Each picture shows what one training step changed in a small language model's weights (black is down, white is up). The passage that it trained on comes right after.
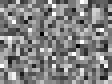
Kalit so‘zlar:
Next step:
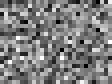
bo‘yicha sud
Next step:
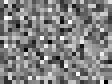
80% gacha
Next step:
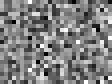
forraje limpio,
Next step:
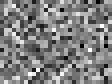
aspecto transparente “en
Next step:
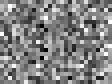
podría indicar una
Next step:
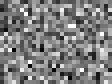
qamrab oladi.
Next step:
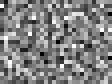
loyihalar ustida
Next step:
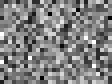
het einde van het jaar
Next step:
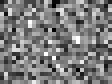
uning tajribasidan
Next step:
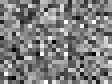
que qualquer pessoa que
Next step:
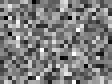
Hilbold das
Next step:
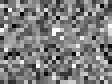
О’Делл К.
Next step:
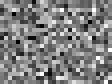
équivalent temps
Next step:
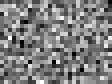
falantes. Nas
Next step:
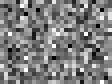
des stratégies
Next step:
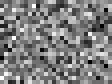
сорных примесей и
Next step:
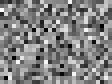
darajadagi ritmik
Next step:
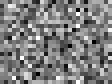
encontrar algum
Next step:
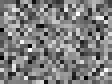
a zsákmány
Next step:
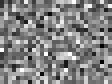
1-2 Manajemen
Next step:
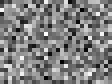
2º anos: manual
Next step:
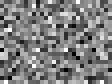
погибших и
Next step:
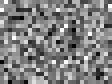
met de auditcommissie
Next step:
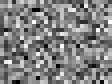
eux comme pour ceux qui
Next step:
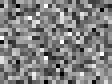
– sulfat,
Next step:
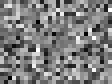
saat ibadah
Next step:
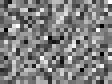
hampir merata dalam
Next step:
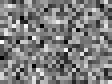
vorzubereiten und
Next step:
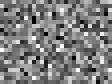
isto razmerje (3
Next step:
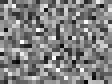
necessaria competenza
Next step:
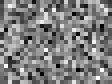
los sitios de los Altos
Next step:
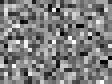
taraqqiy etgan
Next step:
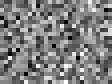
овец и коз и
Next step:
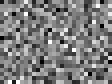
terlebih dahulu
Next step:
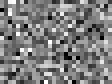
pengertian di atas
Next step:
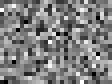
manutenção da saúde
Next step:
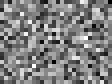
Persian Gulf
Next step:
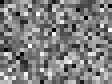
uning bir qancha
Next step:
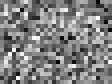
ve Buluç,
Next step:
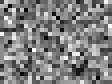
Килич Угли,
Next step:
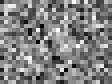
lica policije. U
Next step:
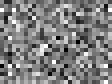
muammolar hal
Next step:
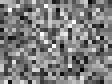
Geografdan ana
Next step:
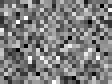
și prin interesul general
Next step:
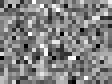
A desestabilização e
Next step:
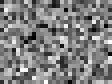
Lutz Breuer²,
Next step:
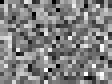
Cat Yayınları -
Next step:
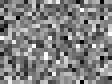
в настоящее
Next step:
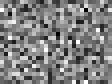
milliy olimlarning ilmiy
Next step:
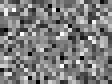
inson va boshqa
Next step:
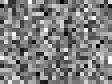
simmetrica Tale
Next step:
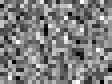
interest in learning in
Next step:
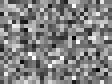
momento da Roda de
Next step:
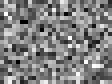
textiles, ya sea como
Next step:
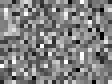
bildirish samarali
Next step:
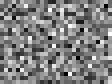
tão somente a
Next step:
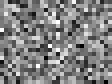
contributions from various
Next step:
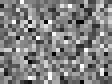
notação do carimbo
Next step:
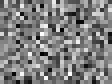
mendekati 1).
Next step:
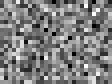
auch ein Ort der
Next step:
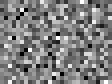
Ko'p hollarda
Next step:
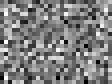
sifatida bir necha
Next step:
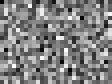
USING A FAST
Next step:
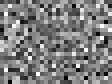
ishlari. Ayrim
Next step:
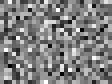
к компетентности
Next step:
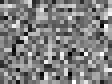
Brizhata, I.
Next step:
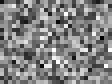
interterminlarning roli va
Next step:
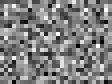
agentes públicos
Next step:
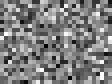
que recogieron el
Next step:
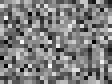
are revealed.
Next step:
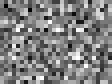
menores entre los lactantes
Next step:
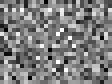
boshlagan davrlarda
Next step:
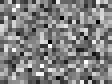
deixam a entender
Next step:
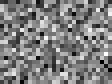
la dirección y montaje
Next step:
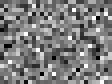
регистрации. 8.
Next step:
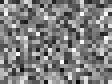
peman sa kalayog
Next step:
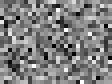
фоне) и стало
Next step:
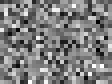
bersama negara lain
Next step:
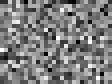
etc. (on dit,
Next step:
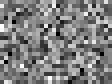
можно вычислить
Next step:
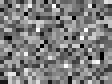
а в постійному
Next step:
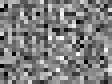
tarbiyaviy muhitda
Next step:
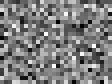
xizmatlari bozorida
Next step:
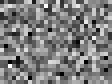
masalah, merencanakan
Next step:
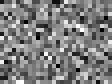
Mendes. Dr.
